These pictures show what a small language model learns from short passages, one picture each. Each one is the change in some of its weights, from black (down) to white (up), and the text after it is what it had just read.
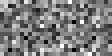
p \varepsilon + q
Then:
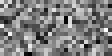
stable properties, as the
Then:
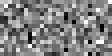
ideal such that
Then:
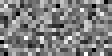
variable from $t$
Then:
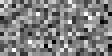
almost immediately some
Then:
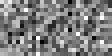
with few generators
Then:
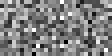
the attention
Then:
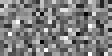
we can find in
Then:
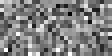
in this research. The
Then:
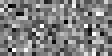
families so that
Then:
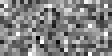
following relations are a
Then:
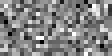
points of an orthogonal
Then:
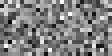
our attention to
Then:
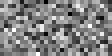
(the group is
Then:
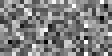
not an interesting quantity
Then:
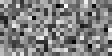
input data, natural noise
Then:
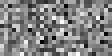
\item A discrete set
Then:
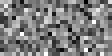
operations to a matrix
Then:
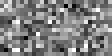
there exists an neighborhood
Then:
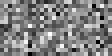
\le T }
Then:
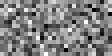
such precession must
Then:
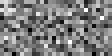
are taken into account on
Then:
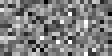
$X$ can be
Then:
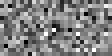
normalizing flows}
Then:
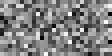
placed on each
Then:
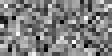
performs the duality
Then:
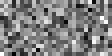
operator describing the
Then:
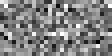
pressure} Our
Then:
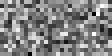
the unconventional
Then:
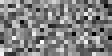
an transformative
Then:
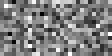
reactions. The stochastic
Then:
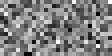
problem, considered in Theorem
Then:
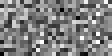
the electrons,
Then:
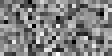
important and become more
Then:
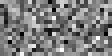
local minimizers,
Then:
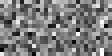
before and to explain
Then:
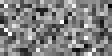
improvement, this potential
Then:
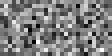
boundary, since, for
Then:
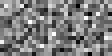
As shown in Fig.
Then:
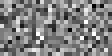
due to its ability
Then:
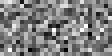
to reach its
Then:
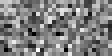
and introduce the coefficients
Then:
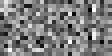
is connected whenever
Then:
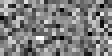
should disappear from
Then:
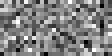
when the noise is such
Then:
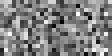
by Gaussian processes with
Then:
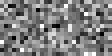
fits is shown in
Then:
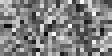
and (8) shows
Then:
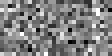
a suitable form to
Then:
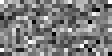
1 GHz
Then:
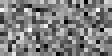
be computed by the
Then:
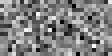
for the product of the
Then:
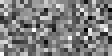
partially translated into
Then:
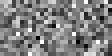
by a different behavior of
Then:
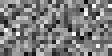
model, see below
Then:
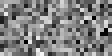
method one applies
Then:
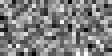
diagram if $\bold
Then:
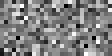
tends to a
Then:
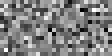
decay of solutions in this
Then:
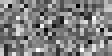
T$, where values
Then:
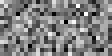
Unlike the
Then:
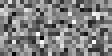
this is true if
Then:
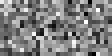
with Topological
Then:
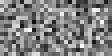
of the MM algorithm
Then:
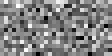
over an elliptic curve.
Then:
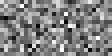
School of
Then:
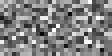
neutrino emission.
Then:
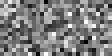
which differs from those
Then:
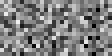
together 11 times between
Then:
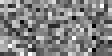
an affine map $A
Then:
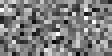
have its communities.
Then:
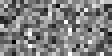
applicable. But
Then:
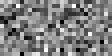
much lower energy, of
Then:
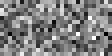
given rise to the
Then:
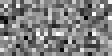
expected for a proper or
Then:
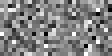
a natural structure of a
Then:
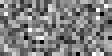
comparison of the sensitive
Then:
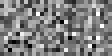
thus well-suited
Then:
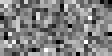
across the junction
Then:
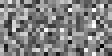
the flare by
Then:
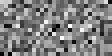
arises when both
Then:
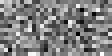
in the lower part of
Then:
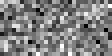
2} \medskip
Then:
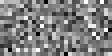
Harris --
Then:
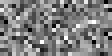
set $A$. It
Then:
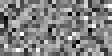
paths. Some
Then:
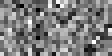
higher redshift
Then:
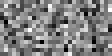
distribution of the 12
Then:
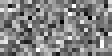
a vertex operator which
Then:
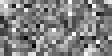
admits a density
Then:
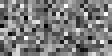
companies will
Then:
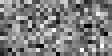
in which ${\mathbf
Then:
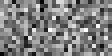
produced by the components
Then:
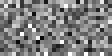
that contribute significantly to
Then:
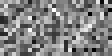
functional, where the
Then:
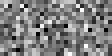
T$ is a tree
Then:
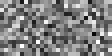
on source data may not
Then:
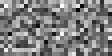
At any rate he is
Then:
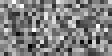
conducted to determine
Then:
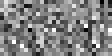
is neither bounded on
